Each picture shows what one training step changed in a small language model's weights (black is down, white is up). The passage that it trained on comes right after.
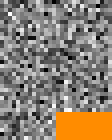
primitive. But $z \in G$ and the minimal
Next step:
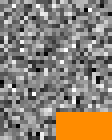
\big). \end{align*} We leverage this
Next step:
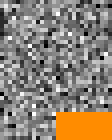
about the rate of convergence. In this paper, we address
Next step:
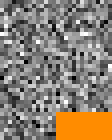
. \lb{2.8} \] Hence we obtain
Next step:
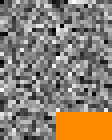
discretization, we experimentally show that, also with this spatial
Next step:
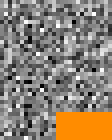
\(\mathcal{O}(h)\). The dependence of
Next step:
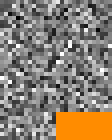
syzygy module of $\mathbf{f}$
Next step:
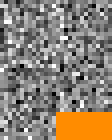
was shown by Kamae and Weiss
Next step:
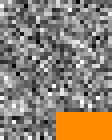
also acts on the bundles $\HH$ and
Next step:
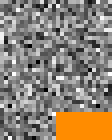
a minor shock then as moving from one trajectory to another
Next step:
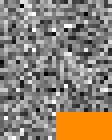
by the Christoffel symbols. In the main
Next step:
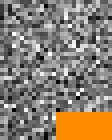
$\hat{G}_{KL}$. The example is a
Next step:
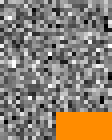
of \,$2$-Banach algebra and derived some known
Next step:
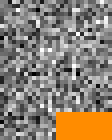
\end{abstract} \maketitle \tableofcontents
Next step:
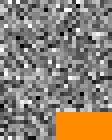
(e.g., an ordering from any base point).
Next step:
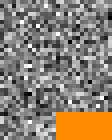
can describe them all, up to rigid motion, by
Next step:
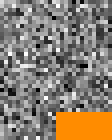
easy, consisting of linear functions and convex constraints.
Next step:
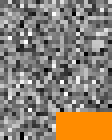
stronger than just large girth. \bigskip It would
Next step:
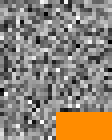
some results of (\cite{Kir1994},
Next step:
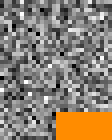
of $\C^n$, we write $z =
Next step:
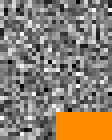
our method is designed to be simple and straightforward. We
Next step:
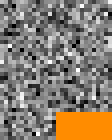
the famous Hadamard Conjecture is true, the
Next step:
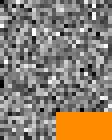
result follows. Similarly $P$ is invertible mod
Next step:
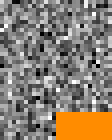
It follows that we have the canonical identifications $$
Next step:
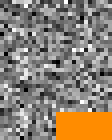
by proving the corollary in the introduction; we continue to assume
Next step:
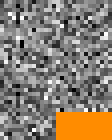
proved.$\Box$ \end{document}
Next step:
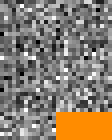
Algorithms for generating non-negative integer valued
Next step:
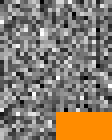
is a separable, uniform convex Banach space, and its conjugate
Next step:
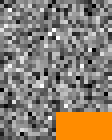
in standard texts about Chebyshev polynomials, see
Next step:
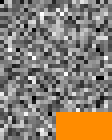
= \mathcal T(\rho_i,
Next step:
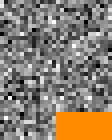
a sequence of equalities in the non--hermitian case.
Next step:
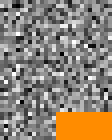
above isomorphism of graded rings establishes Ruan's conjecture
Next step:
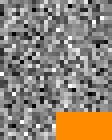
a node $j \in \{1, \ldots,
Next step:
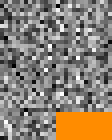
$\limm nf(x_n)$ exists and
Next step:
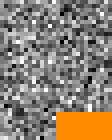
and inradius of space curves,} Geom.
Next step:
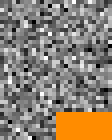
analysis of the HHO method. Numerical results are
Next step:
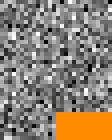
step $\Delta t$ and the controller update
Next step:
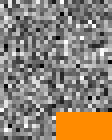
The results are based on 10 different system transfer matrices for a
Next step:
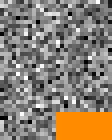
\(\operatorname{Scal}^M\) represents the scalar curvature
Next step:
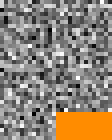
only involves even derivatives. Therefore, the resulting error is of
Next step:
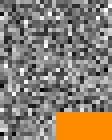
of $r(x,y,z) \equiv
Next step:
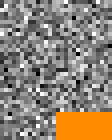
cohomology, by extending the two spectral sequences associated to the
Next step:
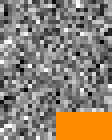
the unit sphere $\mathbb{S}^2$, equipped with
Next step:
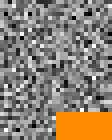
\rightarrow TM$ be the natural projection of the tangent
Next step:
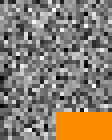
for example : Fibonomialy-extended
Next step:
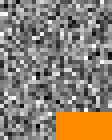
that the associated Fuchsian system becomes reducible. These
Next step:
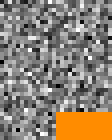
forms the double Riordan group denoted by
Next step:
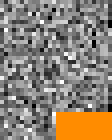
then the assertion follows directly from \eqref{first item of
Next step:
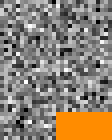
is from a given property $\C P$, but the
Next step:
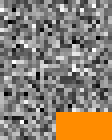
a compact definable $C^1$ manifold
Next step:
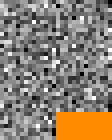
or dual) space to the considered here weak spaces: weak
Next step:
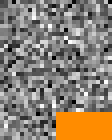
produce a reduced Gr\"obner basis; in
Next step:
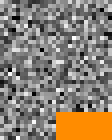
slant submanifolds of Kenmotsu manifold
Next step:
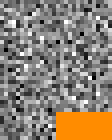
the approximate ones computed by backpropagation, is an
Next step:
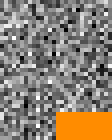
stable. The Meta-Universal Rule is
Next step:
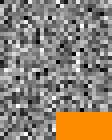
$\tau_1\geq T$, the proof is
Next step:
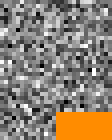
as follows: Let $H$ be a group,
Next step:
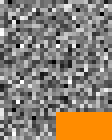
waveguide, and can be obtained with separation of
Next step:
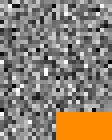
of $(A, \c)$. Note that a linear map
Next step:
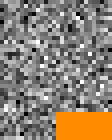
oscillatory shears (\ref{Os}) under
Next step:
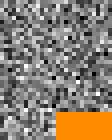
is an $\varepsilon$-nilpotent structure corresponding to a
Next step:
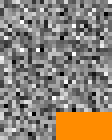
is $\mathcal{U}% =\left( \Bbbk
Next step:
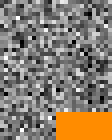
sequence does not converge at $s=0$, see
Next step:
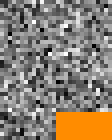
When tracking a maneuvering target, it
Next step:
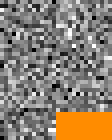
one changes $u_i^n$ and
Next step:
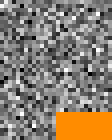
using \textit{E. coli}
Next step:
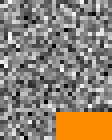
{\it psupport of} $M$ is defined
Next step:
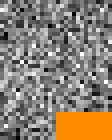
and Garvan. \end{abstract} \maketitle
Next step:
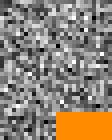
is also true if $u^p$ is replaced by
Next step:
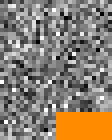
p$ and then the action is given by \[ \bar
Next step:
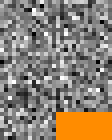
interest to find out whether there are instances from higher levels in
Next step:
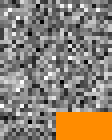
this iteration, we need to impose two conditions on the chosen
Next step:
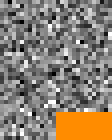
estimates on the solutions to (\ref{1a}) by
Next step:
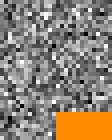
smooth function $\Vep$, which is defined by
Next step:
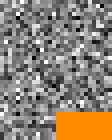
a Lie algebra, the Kontsevich
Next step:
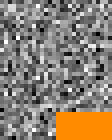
under reversal [BDGZ09] and all
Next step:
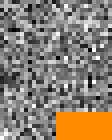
the following identities for the covariant derivative of $J$:
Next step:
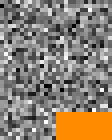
introduction we note that it is equivalent to assume only
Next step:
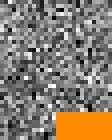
\subset C(X)$. The algebra $\mathcal A$
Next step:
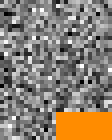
smooth fibre bundles, $\pi_k$ being vector
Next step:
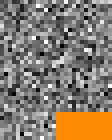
classes \cite{MR1611695}, and use
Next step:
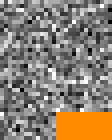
most one arc; \item{$\bullet$} it intersects any
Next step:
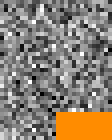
equal to zero except for the $k$-th diagonal
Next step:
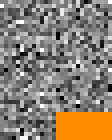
we shall recall definitions from the general theory, following mainly
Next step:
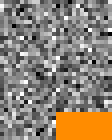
moves except $\Om_1$. In the rest of
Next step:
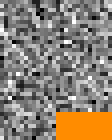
shows, in \cite{davis93}, that the
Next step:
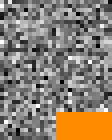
by geospin variable, we find a deep connection
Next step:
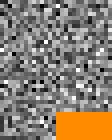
of $\baire$, $<_{\Gamma}$ is a Borel
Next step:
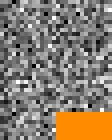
U^n_k$ whenever $m<k$.
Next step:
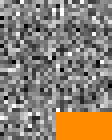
a short proof involving characteristic functions. To fix notation, consider
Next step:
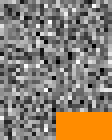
of $k$. This is an interesting number theoretic
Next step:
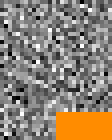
step in verifying the tessellation of $M$
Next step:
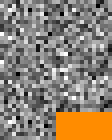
Compressed sensing in the presence of speckle
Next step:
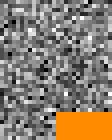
particular factorisation is set to a relatively high value,
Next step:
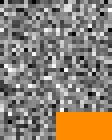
vertices and midpoints of the edges, \item
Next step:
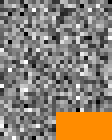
isomorphic to ${\mathbb{Z}}_p \times
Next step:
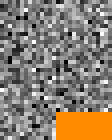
be a bipartite (resp. non-bipartite)
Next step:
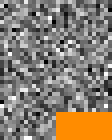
is a formally invertible Taylor series in $1/z$
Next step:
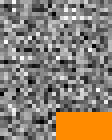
finite element methods. \newblock {\em IMA J.
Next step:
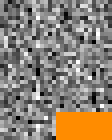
$X$ is a homotopy-$\C P^N$,
